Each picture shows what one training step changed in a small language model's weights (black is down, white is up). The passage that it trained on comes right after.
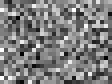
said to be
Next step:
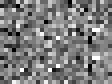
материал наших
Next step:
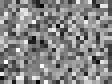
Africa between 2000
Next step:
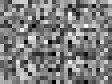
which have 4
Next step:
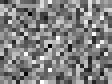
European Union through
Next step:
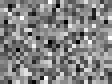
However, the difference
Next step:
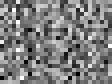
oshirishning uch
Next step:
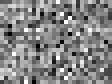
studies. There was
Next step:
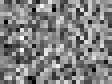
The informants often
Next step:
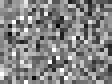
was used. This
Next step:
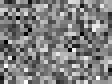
bilan bog'liq
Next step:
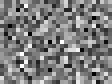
and rendering
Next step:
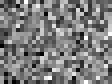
в общественное
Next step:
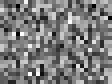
institutions. The study
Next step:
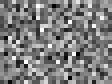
evaluating and
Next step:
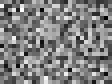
restore functions and
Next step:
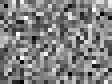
Almost complete
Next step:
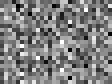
throughout the
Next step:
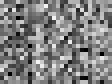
maqsadni amalga
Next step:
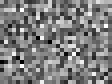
researches referred
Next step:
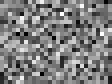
rivolta al
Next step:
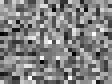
on reported ranges
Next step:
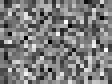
the main function
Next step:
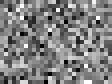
¹ If positive
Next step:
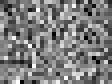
as innovation spaces
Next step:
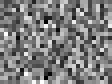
objective data-based
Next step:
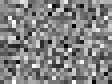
oriented material.
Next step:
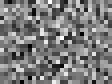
good signal to noise
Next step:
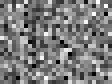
during the height
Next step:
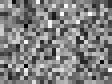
a nível
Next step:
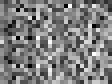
innovation and professional
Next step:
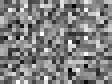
is that the
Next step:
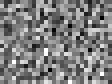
the review. All
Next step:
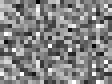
of Health Sciences,
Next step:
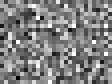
como abordado
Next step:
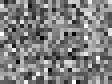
if able to
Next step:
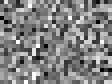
agents of
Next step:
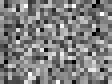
is essential for the
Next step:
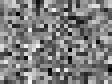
of C=O
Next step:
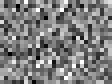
teacher. The
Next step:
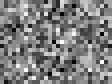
is a loss of
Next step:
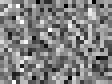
Methodik zum
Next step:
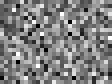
available for third users
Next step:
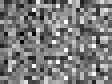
improve the global quality
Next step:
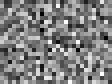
the constitution
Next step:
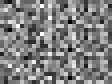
presented antioxidant
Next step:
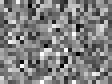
estimated planting
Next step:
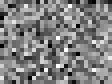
instructor to
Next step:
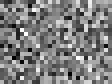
higher efficiency at higher
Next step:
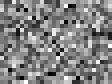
and immune system
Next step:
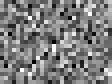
as well. -
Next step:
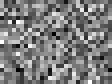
kasbiy ideal
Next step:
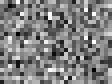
Серія :
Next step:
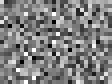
behavior of a
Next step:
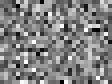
олиш учун
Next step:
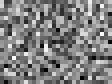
a correlational
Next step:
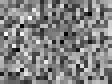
node traces
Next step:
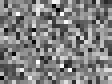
mutual respect,
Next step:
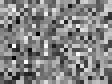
vaut le
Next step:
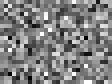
If leaf
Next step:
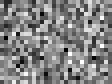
the levels of
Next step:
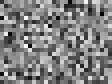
group II -
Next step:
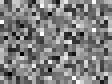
significant result that
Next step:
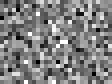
quality of training students
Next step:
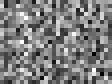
the second and third
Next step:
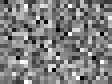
issue became particularly
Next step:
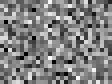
Robin Hood
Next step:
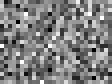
another study, it
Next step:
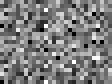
ўтиши учун
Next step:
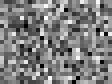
occur combined to offer
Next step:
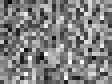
the effects of
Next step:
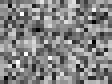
A total of
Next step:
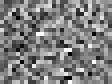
terms of the role
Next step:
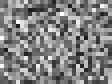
using Monod
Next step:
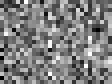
в них,
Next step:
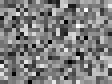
and manganese
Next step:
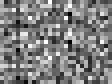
value is compared to
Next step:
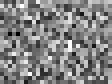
initial stage. In
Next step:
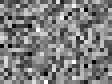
har xil
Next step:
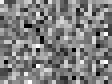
biological specimens
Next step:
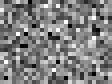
within the Indian
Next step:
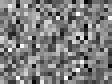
Therefore, ECs
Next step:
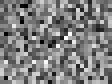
Mineral water 22
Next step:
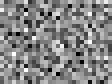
globally. It
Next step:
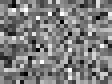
inclination towards
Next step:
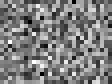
Internacional de
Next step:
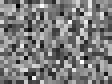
provide to users a
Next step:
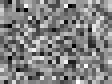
and Technical
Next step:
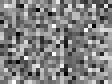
agricultural lands.
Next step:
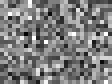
lieu de
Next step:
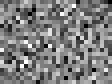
walking without
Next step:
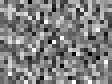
such as red
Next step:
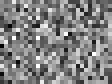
users and system
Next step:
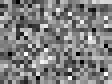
reserves) and
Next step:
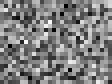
níveis de
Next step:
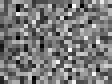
of acceptability,
